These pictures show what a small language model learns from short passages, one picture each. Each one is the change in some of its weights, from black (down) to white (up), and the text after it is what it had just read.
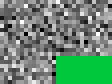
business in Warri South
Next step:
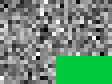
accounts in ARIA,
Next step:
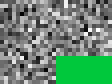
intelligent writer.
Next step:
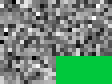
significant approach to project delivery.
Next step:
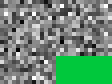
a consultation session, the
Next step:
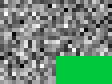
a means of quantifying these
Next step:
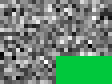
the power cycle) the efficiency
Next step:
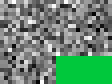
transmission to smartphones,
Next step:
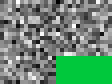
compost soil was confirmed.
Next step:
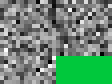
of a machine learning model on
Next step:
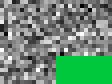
constant between 4 and 10
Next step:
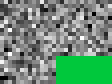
cholesterol levels treated
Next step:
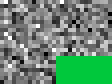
China has organized nine
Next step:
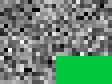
God that if he
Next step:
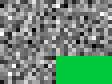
of RACER. It
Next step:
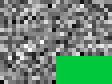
by the speed of light propagation
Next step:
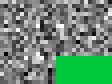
used to talk with
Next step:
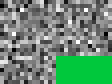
the channel-parallel
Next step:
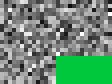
In this research, spatial
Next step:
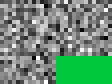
of Denmark Department of
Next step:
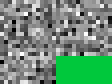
Sikkim government.
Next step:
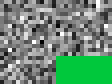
time evaluation becomes larger and
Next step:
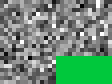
to be more effective than conventional
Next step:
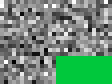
pain and anxiety in
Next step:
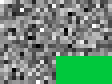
is now the regulator of
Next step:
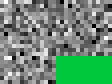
were included in the study and
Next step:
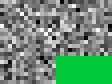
pathways. NF- κ
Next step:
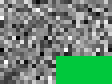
pregnancy from 1st to
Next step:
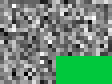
using a customized form,
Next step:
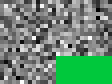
2 TIADC output
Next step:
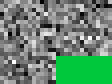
been tested for various constraints and
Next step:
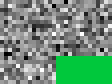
trend of higher education in
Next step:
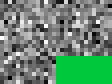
but still may have derived value
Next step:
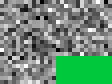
photosynthates produced
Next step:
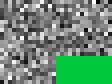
strategies in plant breeding
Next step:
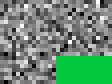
of the samples modified with 15
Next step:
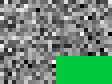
human factor in civil
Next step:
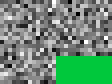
simultaneous shift of them to the
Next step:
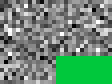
functions as an *ordered
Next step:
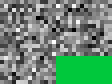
(>60 years) figure
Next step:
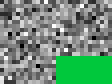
expected savings. (b)
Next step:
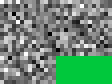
the audit cycle.
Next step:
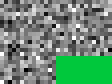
AT UKRAINIAN
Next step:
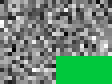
learning and work. -
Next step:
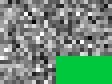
the cases in China,
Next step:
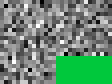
no rules of Australian government
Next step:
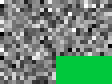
review badge is
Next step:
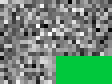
was used to recruit
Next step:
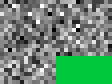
ResNet-50 deep
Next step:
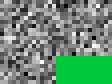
on as soon as possible
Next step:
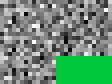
China's interest on a global
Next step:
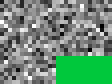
exhibits a more linear behavior
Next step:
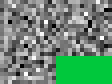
met for a process. This
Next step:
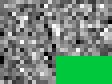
Apart from deaths and
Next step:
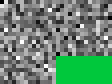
better the reuse of
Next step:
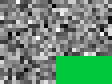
positively impacts economic growth. While
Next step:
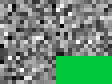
and selects the appropriate rules
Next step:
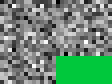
not accounted for in Equation
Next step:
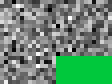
is an acute shortage
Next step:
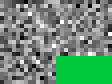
state-owned company
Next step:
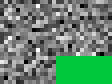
be significantly lower than the transport
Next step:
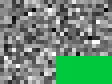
Sweden EU-27
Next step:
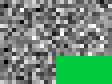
explores how teachers'
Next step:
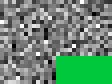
have you. Why do
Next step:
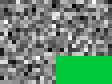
(frequency and duty
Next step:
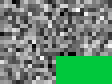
(Pareto) front
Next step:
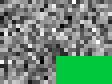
ratio, indicates negative contribution towards
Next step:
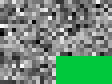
6.49%, respectively
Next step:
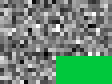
have been exploited in the
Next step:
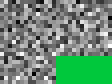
number of the argument selected
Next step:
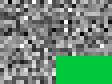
N of terms in the
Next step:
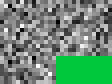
data. BSAT and
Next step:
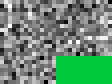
= 0$ and equals
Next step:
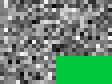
continuous data. In this
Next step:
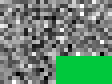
improve their financial position but also
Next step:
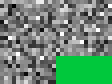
not simultaneous, some distinctions
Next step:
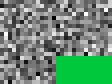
as those of citizens and their
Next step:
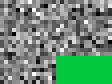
Due to the more complex structure
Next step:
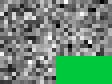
every vertex $v
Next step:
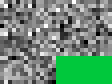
removed. The residue was
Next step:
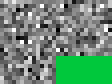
was undertaken to assess and
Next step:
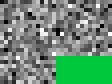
each of these trials had
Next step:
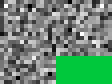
ACOG guidelines regarding
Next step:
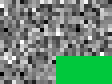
objectives are arranged in random
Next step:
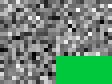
is structurally bounded.
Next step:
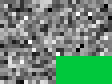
the possible options in the function
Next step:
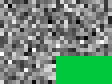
AVRDC, and
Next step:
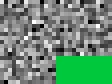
dilation should increase with the
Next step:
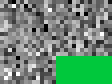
growth begins to decline
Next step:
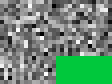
the two FRFs
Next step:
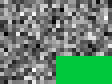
and residual energy, and
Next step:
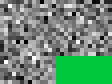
to detect cold, small
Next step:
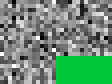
platform for Extreme
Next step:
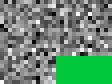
the top two methods, artificial
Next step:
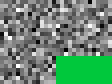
compared only to control group
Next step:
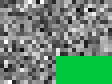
a living and fecund
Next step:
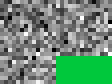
efficiency, from Figure 1.
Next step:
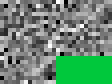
performed the statistical analysis and
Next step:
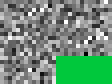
It is known that the main
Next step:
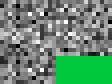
STUDY OF THE
